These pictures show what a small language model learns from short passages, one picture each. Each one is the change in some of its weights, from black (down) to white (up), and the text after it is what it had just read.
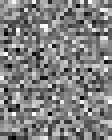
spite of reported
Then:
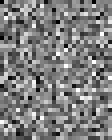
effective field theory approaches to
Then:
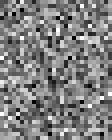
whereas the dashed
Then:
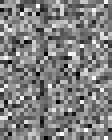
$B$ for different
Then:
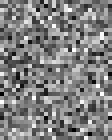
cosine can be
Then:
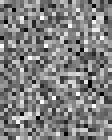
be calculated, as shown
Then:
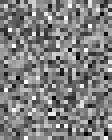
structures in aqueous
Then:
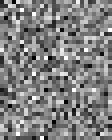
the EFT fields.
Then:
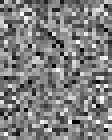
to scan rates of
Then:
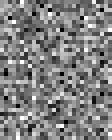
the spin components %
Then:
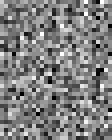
abstract level
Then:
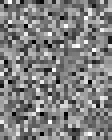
The PV map of
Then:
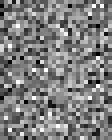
learning continues,
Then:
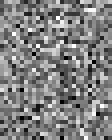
this work, we discuss the
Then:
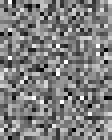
statistical mechanics of
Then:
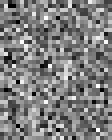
to proceed in
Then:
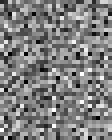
map of wave transmission
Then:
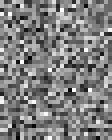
the entire phase
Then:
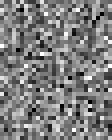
dusty shell,
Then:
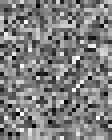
background noise. It
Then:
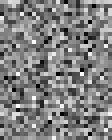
not move for the
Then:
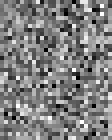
chemical potential
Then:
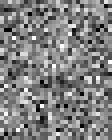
contribution to the force
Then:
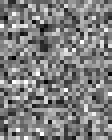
lower states controlled by two
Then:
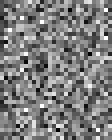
formulated in terms of
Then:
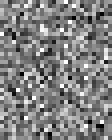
sideband can be
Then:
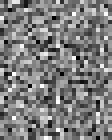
are included through a
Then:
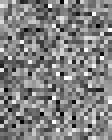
the radius of the
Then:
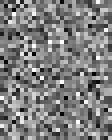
(PVT) method
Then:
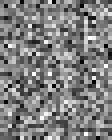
close enough, the
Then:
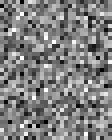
unit area, in
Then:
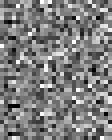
understanding of
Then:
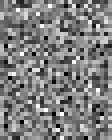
time resolutions. The
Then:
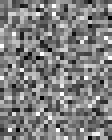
the final state must
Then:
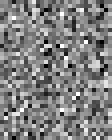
orbifold representation
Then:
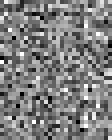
these cases satisfies
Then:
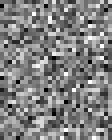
all the others. It
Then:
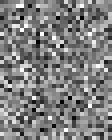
towards the
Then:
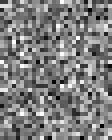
orbital excitations
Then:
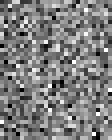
is rather long. To
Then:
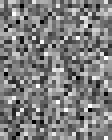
given finite list of
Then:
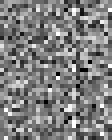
phase deviation resulting
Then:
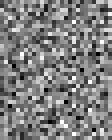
complex problem. We start
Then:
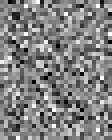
Here $\langle {\cal
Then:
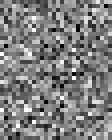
with a small number of
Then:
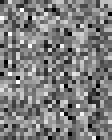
Phys. Rev. A
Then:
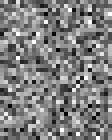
increment. An
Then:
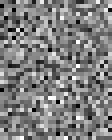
analysis (equal);
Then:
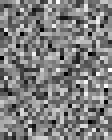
projection tensor
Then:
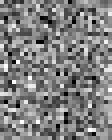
of Organic
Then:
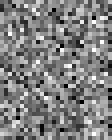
\end{align} In
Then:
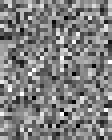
stellar identification.
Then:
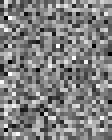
they all determined an initial
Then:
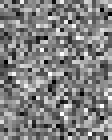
terms of power moments.
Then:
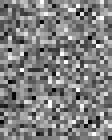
extensively been studied
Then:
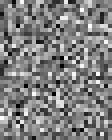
of Health.
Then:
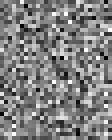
the nonlocal effects of
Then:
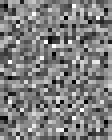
paper. M.S.
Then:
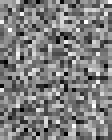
the strong SB.
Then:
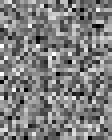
common core for
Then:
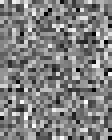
observe increased
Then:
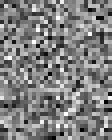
one would hope
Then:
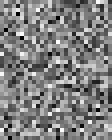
phase offset when
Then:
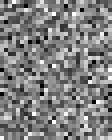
coordinates are not
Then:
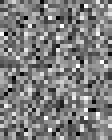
circuit in file
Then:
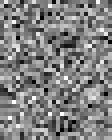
BDs. In this
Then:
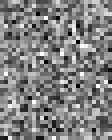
represent an image
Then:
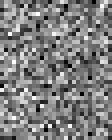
is accurate to
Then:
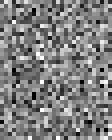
The orbital period --
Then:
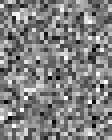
interacting Kerr black
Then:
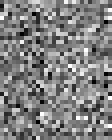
we have four crossing
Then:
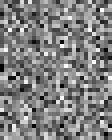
small telescopes
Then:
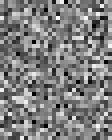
with no resort to
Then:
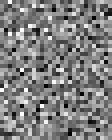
in order to match
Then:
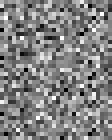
We show that there are
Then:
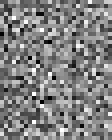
of these follows from the
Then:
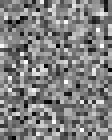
{\em total}\/ number
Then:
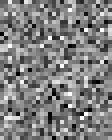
variable PLC,
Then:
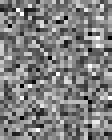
by monomers 2,
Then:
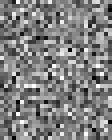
transition" and the fact that
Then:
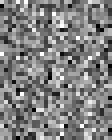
D.~Keller and
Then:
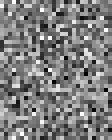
can still use a
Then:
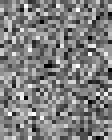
polygon, while
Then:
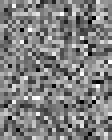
design, numerical
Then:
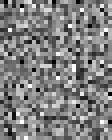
gravitational potential, and
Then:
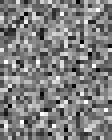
that the function $W$
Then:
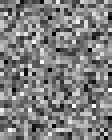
$\gamma_n$ can
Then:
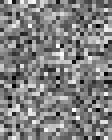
phonon modes would be
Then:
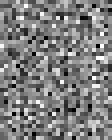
detected by 3D
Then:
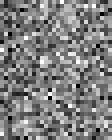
ribosomes have
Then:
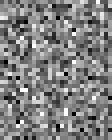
{\em J. Phys.
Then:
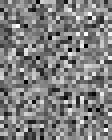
the Duffing equation
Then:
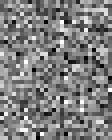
as opposed to
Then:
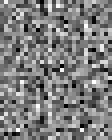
what we obtain for
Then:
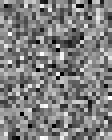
In summary,
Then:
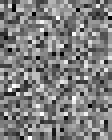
action are presented.
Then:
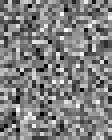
intensity $\eta$
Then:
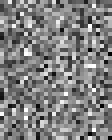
stones smaller than
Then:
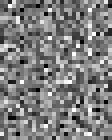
charmed meson
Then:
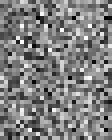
dominant role
